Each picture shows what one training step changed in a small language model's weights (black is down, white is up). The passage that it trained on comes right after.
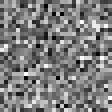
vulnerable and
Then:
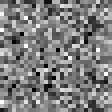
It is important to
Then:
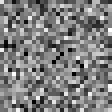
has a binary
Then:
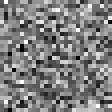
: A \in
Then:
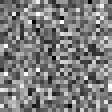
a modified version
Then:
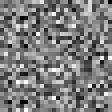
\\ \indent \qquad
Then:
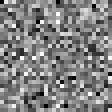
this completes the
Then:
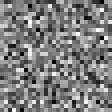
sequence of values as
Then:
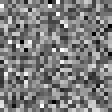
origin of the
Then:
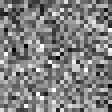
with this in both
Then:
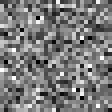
$f$ of degree
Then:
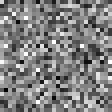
an extension of the
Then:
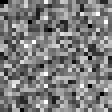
schemes and
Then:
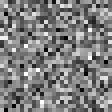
study started
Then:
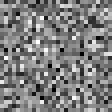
who provided a
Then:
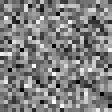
that all authors have
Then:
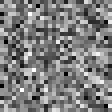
component takes time
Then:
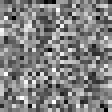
two extension problems
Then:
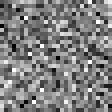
in every square
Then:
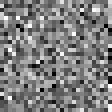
the same ideology in
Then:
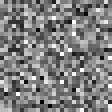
about the application of
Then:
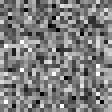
natural or new
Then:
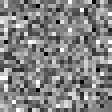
now wish to show
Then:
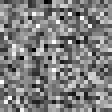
However, we do not
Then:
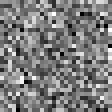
the population
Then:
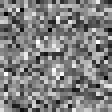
transfer systems for
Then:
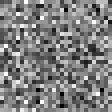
a homomorphism $$
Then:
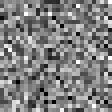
the other hand, we
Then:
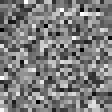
changes for
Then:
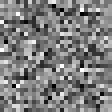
chosen so that
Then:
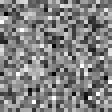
solid models between
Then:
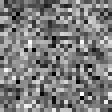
to $\pi$ does
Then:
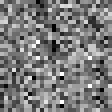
end in a modified
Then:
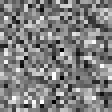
that use of an
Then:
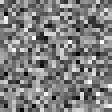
character, using the
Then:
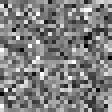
valid for all other
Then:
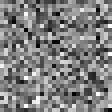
degrees of
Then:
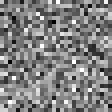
in the action research
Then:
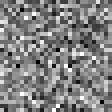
increase and a
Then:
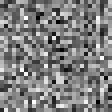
High Angular
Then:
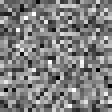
quality of the
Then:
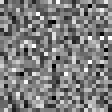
in the inverse
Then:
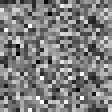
Education in
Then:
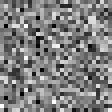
matrices. Then
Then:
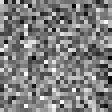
making this paper
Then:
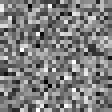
case of without
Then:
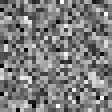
regions, we
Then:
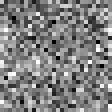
in the translation
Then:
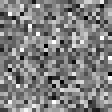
the Stalinist
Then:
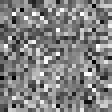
performed in
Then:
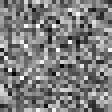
Finally, I
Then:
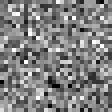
her abusive
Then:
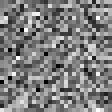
first language
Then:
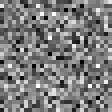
of pristine
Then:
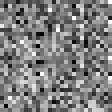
of the natural map
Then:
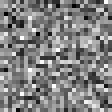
data collection and
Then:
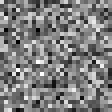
rankings from other
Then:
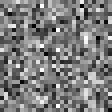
possible to lift
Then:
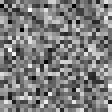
the complexity to
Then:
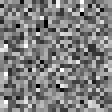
positive definite and
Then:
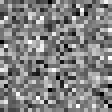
from its definition in this
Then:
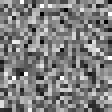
stripped of
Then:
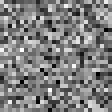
and percentage of
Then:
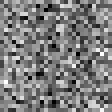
\exp \left\{
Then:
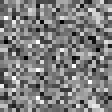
acceptability during
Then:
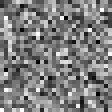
sense that the
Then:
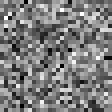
to tackle the
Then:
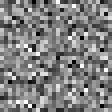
Research and
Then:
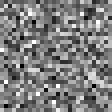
report it in the
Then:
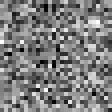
- ISO
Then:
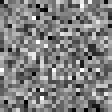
$\tilde w_i
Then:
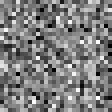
material. The
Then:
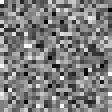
near ~
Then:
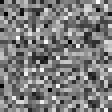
expresses a
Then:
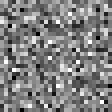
fault level of
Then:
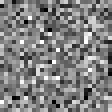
is especially
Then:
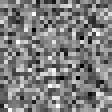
significant relationship
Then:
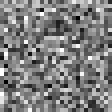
The surfactant
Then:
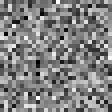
on the vector space
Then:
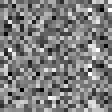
the following equation holds:
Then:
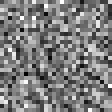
the adjoint group
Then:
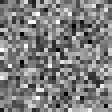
engaged in
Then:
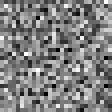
and case studies The
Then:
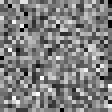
the art review
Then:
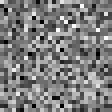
interested with the
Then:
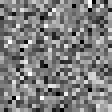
is any \ct\
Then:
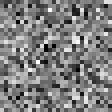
of $M$, let
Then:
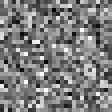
related to and
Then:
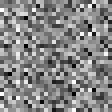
\quad $ e se
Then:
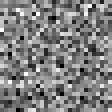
be a tree.
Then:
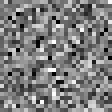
and \medskip
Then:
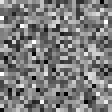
request to
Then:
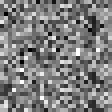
feature selection
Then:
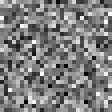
request from the
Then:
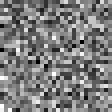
to improve computational
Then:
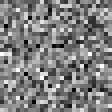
Then, for all
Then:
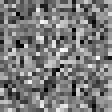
strived to
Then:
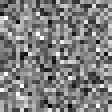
a local excellent
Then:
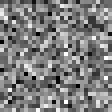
According to the
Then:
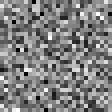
of their common
